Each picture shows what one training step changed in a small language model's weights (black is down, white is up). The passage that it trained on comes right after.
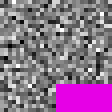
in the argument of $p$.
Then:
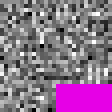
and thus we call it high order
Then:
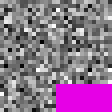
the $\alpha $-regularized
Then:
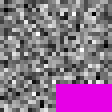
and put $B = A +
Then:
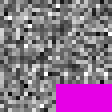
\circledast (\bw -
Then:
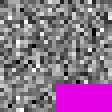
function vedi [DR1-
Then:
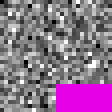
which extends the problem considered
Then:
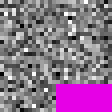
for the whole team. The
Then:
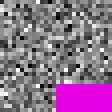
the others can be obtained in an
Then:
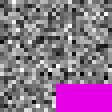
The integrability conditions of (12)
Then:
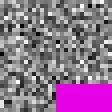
obtain \eqref{trace-cond}.
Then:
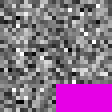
1.); \node[inner
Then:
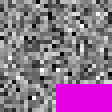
$\Z[y]$ are both
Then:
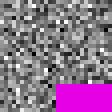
flat over $S$, and
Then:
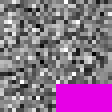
the simulation of multivariate
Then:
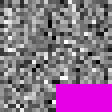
to check that Ricci form
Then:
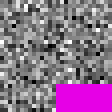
symplectic case was defined in
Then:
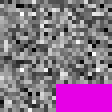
and the fundamental class is
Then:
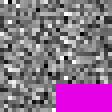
value to rescale the drawing.
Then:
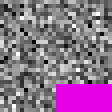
fd-coherent 1} and
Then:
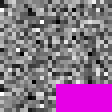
the limit of the indicator
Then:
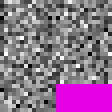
is interested in the so called
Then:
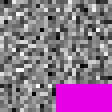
our result holds for $a>0$
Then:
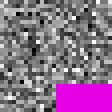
and (3) networks with
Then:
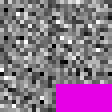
\hat{G}}$ as pairs of
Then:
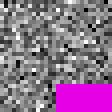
of the above theorem, we saw that
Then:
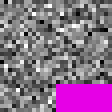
= \Qbarre.$ Dans
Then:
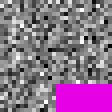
almost sure representation of
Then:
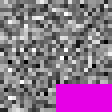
bifurcation by showing
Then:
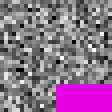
the form $f$ is positive. The
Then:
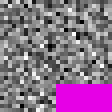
group valued functor $F$ holds if
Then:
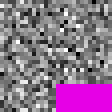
affine bundle $(\wt
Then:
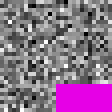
close-up of the central
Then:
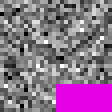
is CCR. This implies that points
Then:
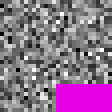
$\\ We associate to the
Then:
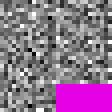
is not known and it belongs
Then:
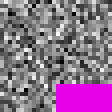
$S^3.$ We outline
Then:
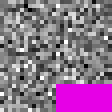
$\sw{v}$ be the Lie
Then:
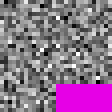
$J_\varepsilon$, we come to
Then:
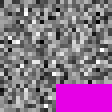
Poletsky inverse
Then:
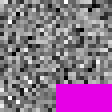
its tiling. {\bf First
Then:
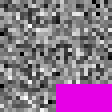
is the half-circle of
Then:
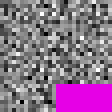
as follows \begin{align}
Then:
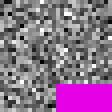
one close to what is called
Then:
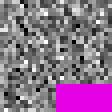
= 3$. Clearly, the
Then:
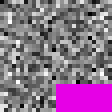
to maximize are respectively concave
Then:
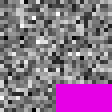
2 non-regular elements in
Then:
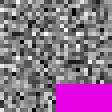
of finite linear combinations of the
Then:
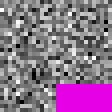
done in Section 12.
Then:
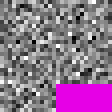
B. Constraints Based on
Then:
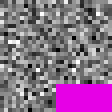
to explain the origin of
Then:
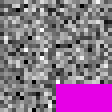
parameters. The probability of the
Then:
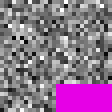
define a complex volume form on an
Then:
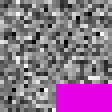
is globally generated. Then
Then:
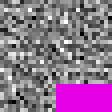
elements are the even permutations of
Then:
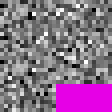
log-discrepancy at
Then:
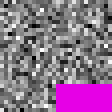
a point of order $n$. If
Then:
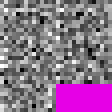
consensus network to
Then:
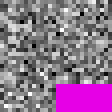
both cases $X$ is
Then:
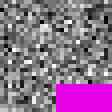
{Uncountable Gandy
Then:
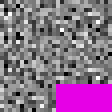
\ne 0$ we introduce the
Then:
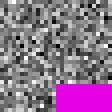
all the numbers $q \in
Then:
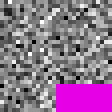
\overline{% \Omega }\right)
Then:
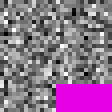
that $d_2$ may fail
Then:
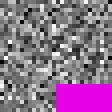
us first consider the case where $d$
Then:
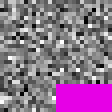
the Griffiths period
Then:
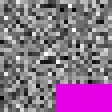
\end{enumerate} Our goal
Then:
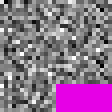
of $\br^n$ such that
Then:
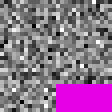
$\lambda$ and $\mu$ are different
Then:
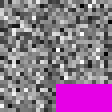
As stated above, we have
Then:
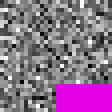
of maximum likelihood
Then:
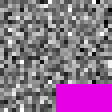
quasi-unmixedness of
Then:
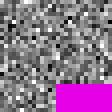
uniformly for $0\leq
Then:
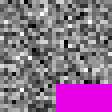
of a lotus root,
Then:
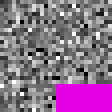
all Hamiltonian bundles
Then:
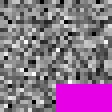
temperature contribution of each
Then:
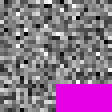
errors." - Probe:
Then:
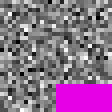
followed by an ambient
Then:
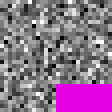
that $AB\subseteq I$. By
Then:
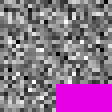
continuous is the one with basic
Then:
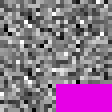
the ergodic properties of solutions
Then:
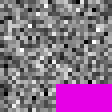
Georgiou, and
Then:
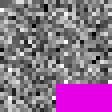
the form of the following shifted
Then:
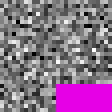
toward exploitation.
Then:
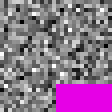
we say that $f$ is the
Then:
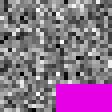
n)$. \end{thm} The proof
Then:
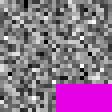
way for Portland to know that
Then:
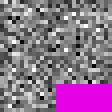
neighborhood and
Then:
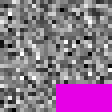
not quite the same in the category of
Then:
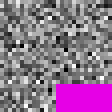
\end{eqnarray*}% The
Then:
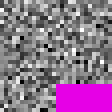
is~$2L$-smooth (as
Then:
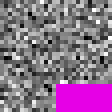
reader is warned that
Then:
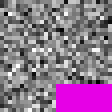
the first case (1), one gets
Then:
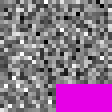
Let~$\lie g$ be a finite
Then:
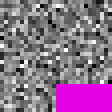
of Ricci-Yamabe
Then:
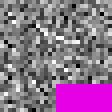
finitistic dimension of
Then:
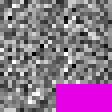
We will consider the weak solution to the problem
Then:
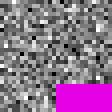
between $s_i^{\pm}$ and
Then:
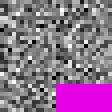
even $E_6$ system.
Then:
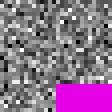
labelled $(u',
